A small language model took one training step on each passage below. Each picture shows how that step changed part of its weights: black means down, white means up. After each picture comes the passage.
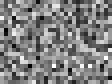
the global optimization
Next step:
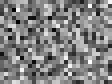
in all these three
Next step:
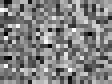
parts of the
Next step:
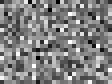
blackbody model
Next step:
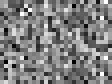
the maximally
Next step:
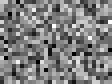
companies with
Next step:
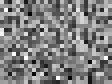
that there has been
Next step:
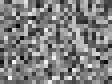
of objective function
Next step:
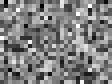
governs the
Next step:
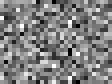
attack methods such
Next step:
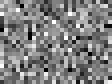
EDX spectra
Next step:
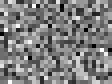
entry room
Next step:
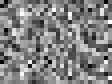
the total amount of
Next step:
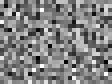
of controllability
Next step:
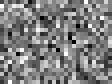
in keto
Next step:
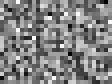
predictions not only
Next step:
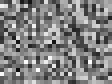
for representation of all
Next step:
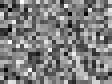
investors and
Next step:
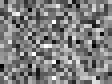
visible at upper
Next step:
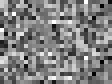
students, and to
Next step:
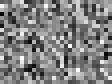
to their low
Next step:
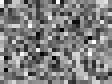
why it may
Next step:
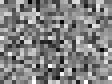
alignment continues
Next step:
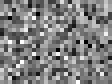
was obtained from every
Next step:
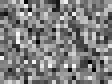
I believe
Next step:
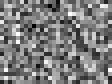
Amin is an
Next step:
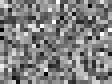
track, and
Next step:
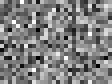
of practices of
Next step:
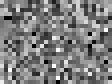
has been adopted
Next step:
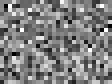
the Enskog
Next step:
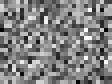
literature (1),
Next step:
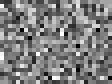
improvement. The
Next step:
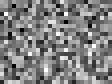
both sides and
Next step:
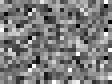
aware of results
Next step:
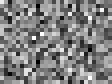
means that they can
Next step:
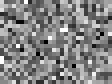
life problems – that
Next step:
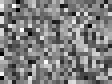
through the late
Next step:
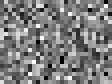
big scatter in
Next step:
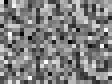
the beginning
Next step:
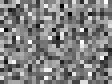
do not model the
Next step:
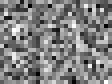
this follows from the
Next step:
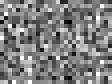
multiple ways of
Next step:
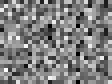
2D and
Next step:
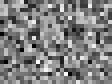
with respect to the
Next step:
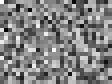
within the reasonable
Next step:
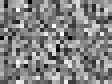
some simulations and in
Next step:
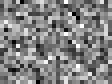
real flight
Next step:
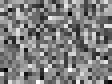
Each interaction is
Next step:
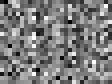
The tool was designed
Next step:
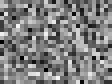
to SI and
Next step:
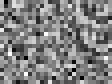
the potential role of
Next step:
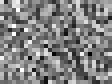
this interpretation
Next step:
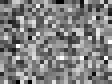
phase. The relation
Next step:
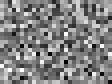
which are product
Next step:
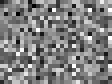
parameter $\mu$
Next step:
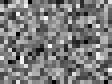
position. An important
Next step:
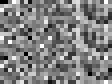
Figure 14.
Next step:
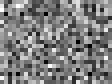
school's goals
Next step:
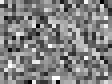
existing nuclei are
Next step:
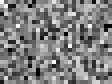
at the E.
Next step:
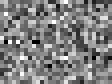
Italy and the
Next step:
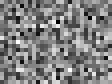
applications were reported in
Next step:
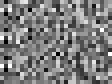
Research Article
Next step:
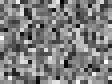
be represented as
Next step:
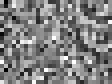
the thickness of
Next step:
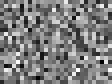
Chain A finite
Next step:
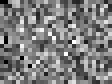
The pair plasma
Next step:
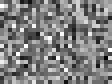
for women and
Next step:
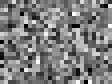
to undergo
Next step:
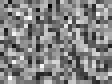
the test organisms
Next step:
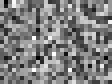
the results of the
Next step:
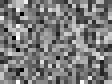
all primary sites
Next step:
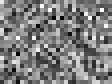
designs that have
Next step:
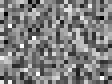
type crystal
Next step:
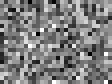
is three point
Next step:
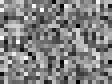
English writers who
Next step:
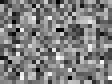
clustering. The
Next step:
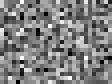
challenges, growing
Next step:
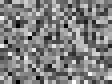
dynamical structure factor
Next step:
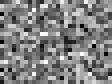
set out to
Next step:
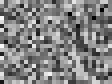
only difference being the
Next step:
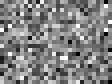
a magnetic field these
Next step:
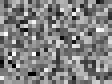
vector for all
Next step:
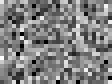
been a growing
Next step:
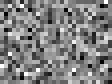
non-linear characteristics
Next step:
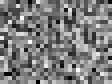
woman has
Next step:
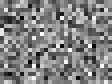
components, that would
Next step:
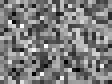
actually been conducted
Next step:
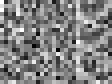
published his
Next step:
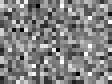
T \vee
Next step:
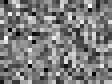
This implies that complex
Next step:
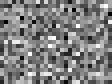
\eta ,
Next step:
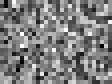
the burst energy is
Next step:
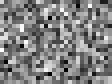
reduces the effect
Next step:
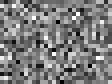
front is
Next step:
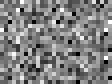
a Jam?
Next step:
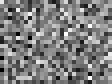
is very close to
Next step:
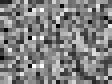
simulation sample size of
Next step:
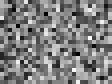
in string
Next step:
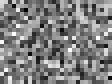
and grasp
